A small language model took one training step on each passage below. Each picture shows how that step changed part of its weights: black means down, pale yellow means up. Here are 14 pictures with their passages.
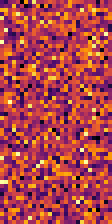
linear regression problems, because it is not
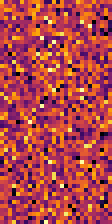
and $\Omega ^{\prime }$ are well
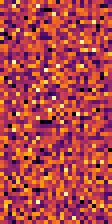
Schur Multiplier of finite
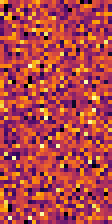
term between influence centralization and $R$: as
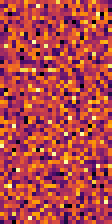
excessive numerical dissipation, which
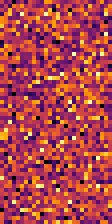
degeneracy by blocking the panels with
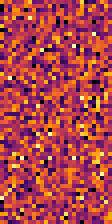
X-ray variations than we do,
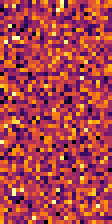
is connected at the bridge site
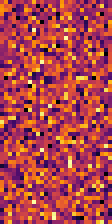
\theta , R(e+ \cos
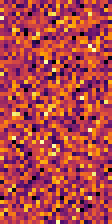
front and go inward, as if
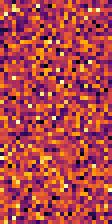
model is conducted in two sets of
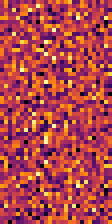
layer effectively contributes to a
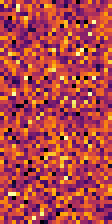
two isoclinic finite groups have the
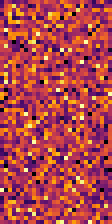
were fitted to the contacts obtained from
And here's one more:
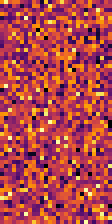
for the highest claims have a certain
